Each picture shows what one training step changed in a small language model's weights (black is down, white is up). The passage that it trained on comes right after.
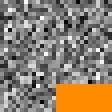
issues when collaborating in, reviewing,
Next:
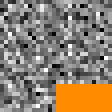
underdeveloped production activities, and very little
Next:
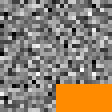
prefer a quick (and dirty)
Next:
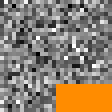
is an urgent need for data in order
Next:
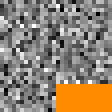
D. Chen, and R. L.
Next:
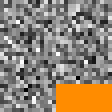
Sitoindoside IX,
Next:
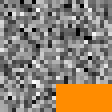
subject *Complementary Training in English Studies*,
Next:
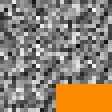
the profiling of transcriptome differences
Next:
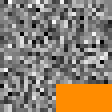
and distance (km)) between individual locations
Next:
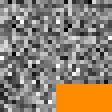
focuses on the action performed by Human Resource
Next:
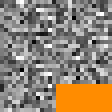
the industry's talent gap will reach
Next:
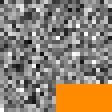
the stimulus or stimuli. A majority
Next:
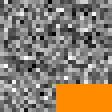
(LLINs) and use of
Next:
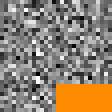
to climate change in the handicraft
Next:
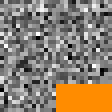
an Application Service responsible for the order
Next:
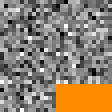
lignan. Further structural studies are still in
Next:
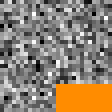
policymakers and stakeholders expected to establish a
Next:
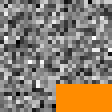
fully ripen fruits revealed that
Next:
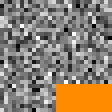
R. grade. Thermal analysis was
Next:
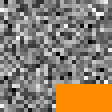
sugar was confirmed as rhamnose
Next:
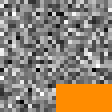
objective of the study is to develop an
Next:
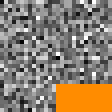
to perform own sequencing, however, they
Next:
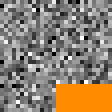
state space solution. I. INTRODUCTION
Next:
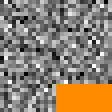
in the process of operation of industrial
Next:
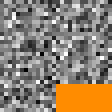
the kidney stone group
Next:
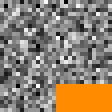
DNA, typically requires the breakdown of the
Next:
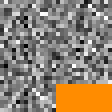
and simple procedure to isolate and culture
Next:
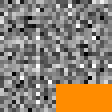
were confirmed by the visual examination of body
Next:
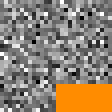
and Digital Transformation in Metal
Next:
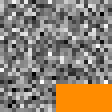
capital flow, enrichment of diverse experiences
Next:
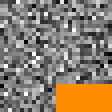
with unskilled manpower can be
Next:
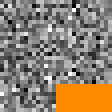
essential medicines and secured budget boost
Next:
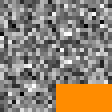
figures, the natural landscapes, the
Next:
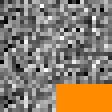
into the outer halo. We find then
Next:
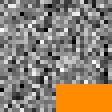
"best" values. The first one
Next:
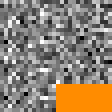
comparative-legal method and scientific
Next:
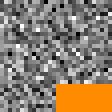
motivation in 1% level. Thus, the
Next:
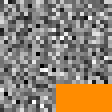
to FAIR data and tasks research institutions with ensuring
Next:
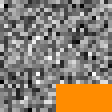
nutrients. By measuring the pH of the
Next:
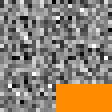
to get a deeper insight into selected physical
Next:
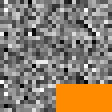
time. In similar lines spectrophotometric
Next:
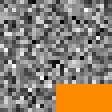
small, making the hypothesis testing to be
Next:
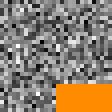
shows the 2D scan of the
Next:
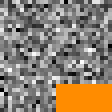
have made several proposals for the
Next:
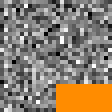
(Fig. 3f) reveals one of
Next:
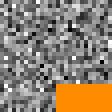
the mapped drainage network segments,
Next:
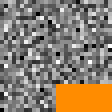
lifetime as I continue to write
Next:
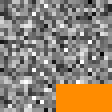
impact of banking innovations on financial performance in
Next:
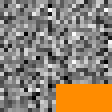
Flexible Skills Ayeni
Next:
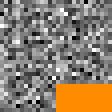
studies: Further experiments are planned using
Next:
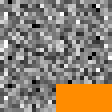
- Communication and Information Technology Regulatory
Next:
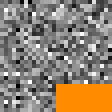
configuration protocol will be defined that fulfills both
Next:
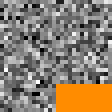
TiO₂ on CdS
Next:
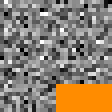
and take or perform and receive, in a
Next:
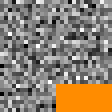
that can help to interpret growth curves;
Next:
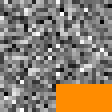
Iran, in 1984. He received the
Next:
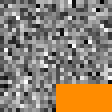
exhibits high sensitivity, specificity, and
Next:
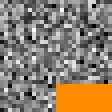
regional/local please provide details 4
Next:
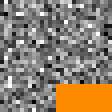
man, the divorce is perceived as
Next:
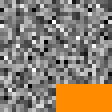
product (aircraft) purchase, cost
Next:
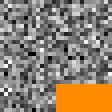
or feel the individual grains of sand on
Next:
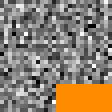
the “configuration of their
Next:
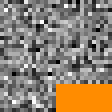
networks. For each energy vector imported on
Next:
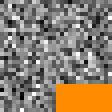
carcinoma. DISCUSSION The most
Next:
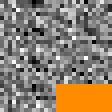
metal acetylacetonate chelate
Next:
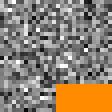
rise of pH upto 5, and then
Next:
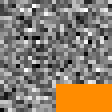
fertilization (MF) in September
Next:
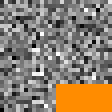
over a period of time, as recorded from
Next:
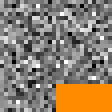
cholecystitis while 97%
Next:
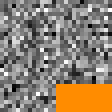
Blue - Attribute associations Blue
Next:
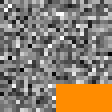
or simulator behavior may result in large
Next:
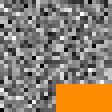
large companies are regarding social media sites as strategic
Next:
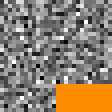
to share some of his last money with
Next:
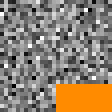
bio-based lubricants.”
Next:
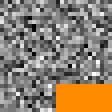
were kept in the dark in an
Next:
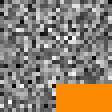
the jurist's journey to
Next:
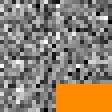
$dx \rightarrow 0$) the
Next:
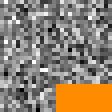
to covid-19 and other
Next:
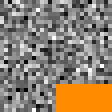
of embodied experiences related to social
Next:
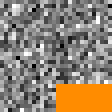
Leader category, marking significant progress
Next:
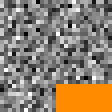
*J Phys Chem Biophys*
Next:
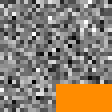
thus ultimately translates into an
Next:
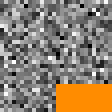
literature in the under text provides us with the
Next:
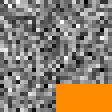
at high level at 80.26%.
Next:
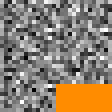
REPORT OF THE PUBLIC
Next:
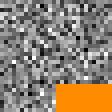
This paper investigates the duct's noise
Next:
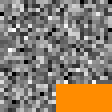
also be the main person in driving employees
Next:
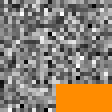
cancer (Khan *et al.*,
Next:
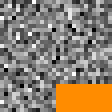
Electronic means eg. databases,
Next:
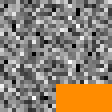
flavonoids and steroids.
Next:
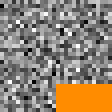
section. Moreover, the section was divided into
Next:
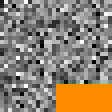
is typically performed in a closed system with minimal
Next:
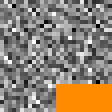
system, water availability, assessment of market risk
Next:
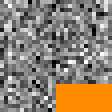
time rises sharply while the GPU
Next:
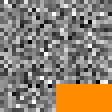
system and respiratory system; hydrogen sulfide:
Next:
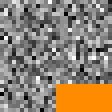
algebra scores, probability statistics
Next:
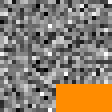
need to achieve optimal cytoreduction and
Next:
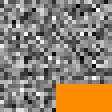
the production of high-quality 35
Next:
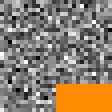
also be seen in terms of constrained generating
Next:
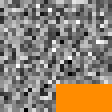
hill. ^bBlast and stem
